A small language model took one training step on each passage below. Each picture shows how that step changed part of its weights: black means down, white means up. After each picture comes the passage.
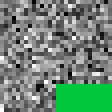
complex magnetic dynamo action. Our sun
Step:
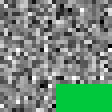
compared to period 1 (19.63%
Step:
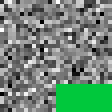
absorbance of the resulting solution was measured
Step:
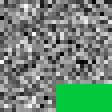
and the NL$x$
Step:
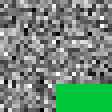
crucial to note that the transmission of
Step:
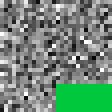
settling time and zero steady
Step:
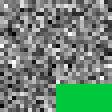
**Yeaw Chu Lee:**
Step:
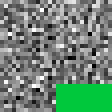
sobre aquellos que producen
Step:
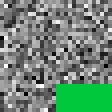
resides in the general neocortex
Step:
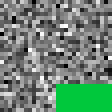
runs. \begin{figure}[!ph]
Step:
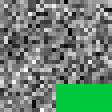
fraction $1/N$ of the value
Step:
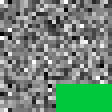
rate of 63 percent, according to the
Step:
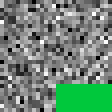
as crutches or walkers.
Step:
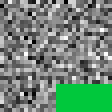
we present graphically and comment these solutions
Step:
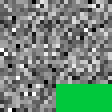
thermodynamic variables such as density and pressure,
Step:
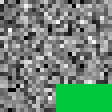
with generating the evaluation routines.
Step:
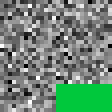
sizable departure, and is
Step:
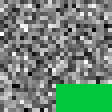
Ukraine' post-war
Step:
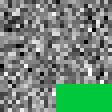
k}|$. The strengths in these
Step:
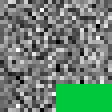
is shifted upward by a comparable
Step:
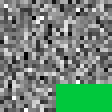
models' generalization ability we have selected a
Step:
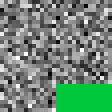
inadequate measures to avoid
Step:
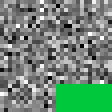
While monitoring structural integrity, especially during visual
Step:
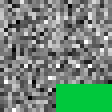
results irrefutably prove that the
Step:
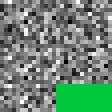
museums to get their
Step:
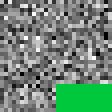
In the two last columns of Table 4
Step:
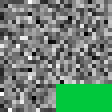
interchanging $B(v)$ with
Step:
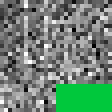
to directly refer to the KB for
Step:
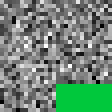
optimized molecule with an electric field (a
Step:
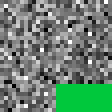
jet stream is deflected, it interacts
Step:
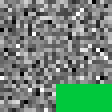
calculate what the carbon storage dynamics of that farm
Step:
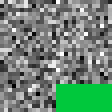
of these perturbations is always governed by an
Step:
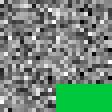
of Ageing (ELSA;
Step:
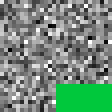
for consideration of CT. Plasma
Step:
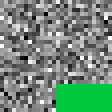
University and with the Vladimir State
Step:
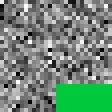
with both parameters using CAD Software,
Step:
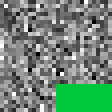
until failure at loading angles
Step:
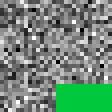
specifically designed to incorporate natural elements, such
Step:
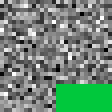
of the bare parameters, they decrease the
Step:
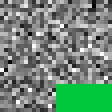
the metric will be adopted. Greek
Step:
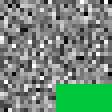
Q²ABC in terms of the respective
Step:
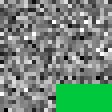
within the structure and the lasing mode experiences
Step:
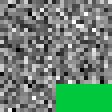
is a main issue. At the
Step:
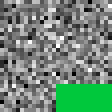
as a result of the deposition of
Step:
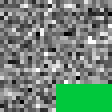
the carbon ions. The pole width for an
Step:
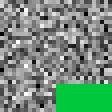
A schematic of the experimental setup is
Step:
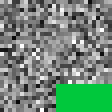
that is antisymmetric in the same
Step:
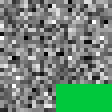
that, there was nothing else.
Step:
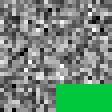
\ref{sec:related}, we
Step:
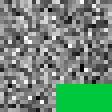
binning in phibar is not a
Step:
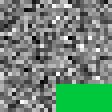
different from the rigid case. However,
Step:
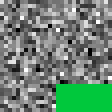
P3 algorithm on Movielens.
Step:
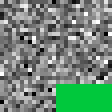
of ASO and Acrylic
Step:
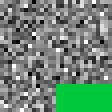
replace the second-time derivative term with
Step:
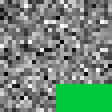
to vigilance, which includes
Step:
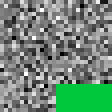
government to trustees or the
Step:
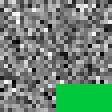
and user addiction (European
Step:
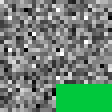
high-throughput technologies are not completely
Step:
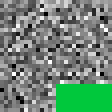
balanced this divergence in a similar manner,
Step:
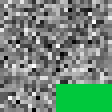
additional limitation is the fact that the sample
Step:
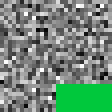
support the participation of industrial (net)
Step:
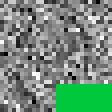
The same trajectory shift has been derived for a
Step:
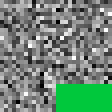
deep-learning models [2]. For
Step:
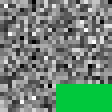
speak. However, the problem persisted
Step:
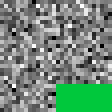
neurophysiological models of
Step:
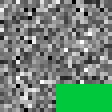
by STAR and PHENIX
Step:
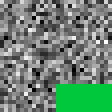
scale, a frequency was used to measure the
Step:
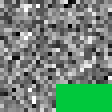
and textbooks. Purpose:
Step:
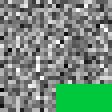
the rights should be enforced. As
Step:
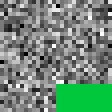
a task effectively tends to influence the
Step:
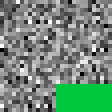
phase 2014b as seen during phase 2014b
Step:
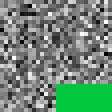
for heteroskedasticity Ho:
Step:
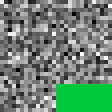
1.5 when the number of users'
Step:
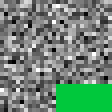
other types of investments. Lack of
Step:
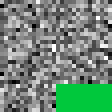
[5]. Input data for the
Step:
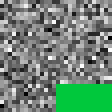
of the plaquettes, which
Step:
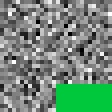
X4: Assurance; and -
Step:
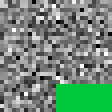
design and manufacturing processes and will perform as
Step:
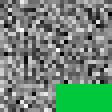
gauge field corresponding to the gauge group
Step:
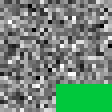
drops off nonperturbatively fast. The
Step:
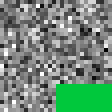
and national interests in strategic communications to
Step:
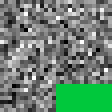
by Dr.James Naismith
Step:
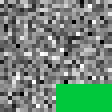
related to the angle $\psi$ is
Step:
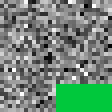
able to deliver all 372 planned
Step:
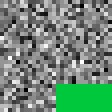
traditional meaning in private.⁸ The use
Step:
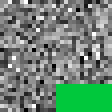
section there is room to house four
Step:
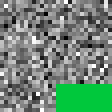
apparent difference in the level of AE
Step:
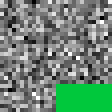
north-east direction.
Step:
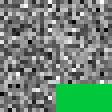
the friction force across the
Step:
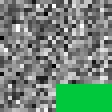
min-entropy of the raw key outcomes
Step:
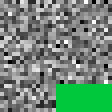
financial resources. SSTL has
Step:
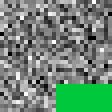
Jamuhar Sasaram,
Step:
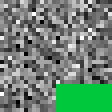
case of electron-like and hole-like
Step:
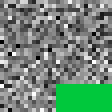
interactive validator we will be developing will
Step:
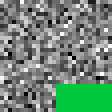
private/commercial sources to perform this
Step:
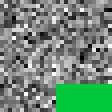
reminding users to document usage of sample
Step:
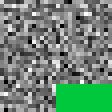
is the lack of culturally relevant learning
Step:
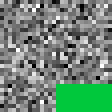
and validation of instructional learning module in
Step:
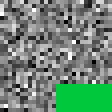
intellectually---but has some
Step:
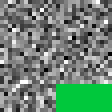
is regular at small $q^2$,
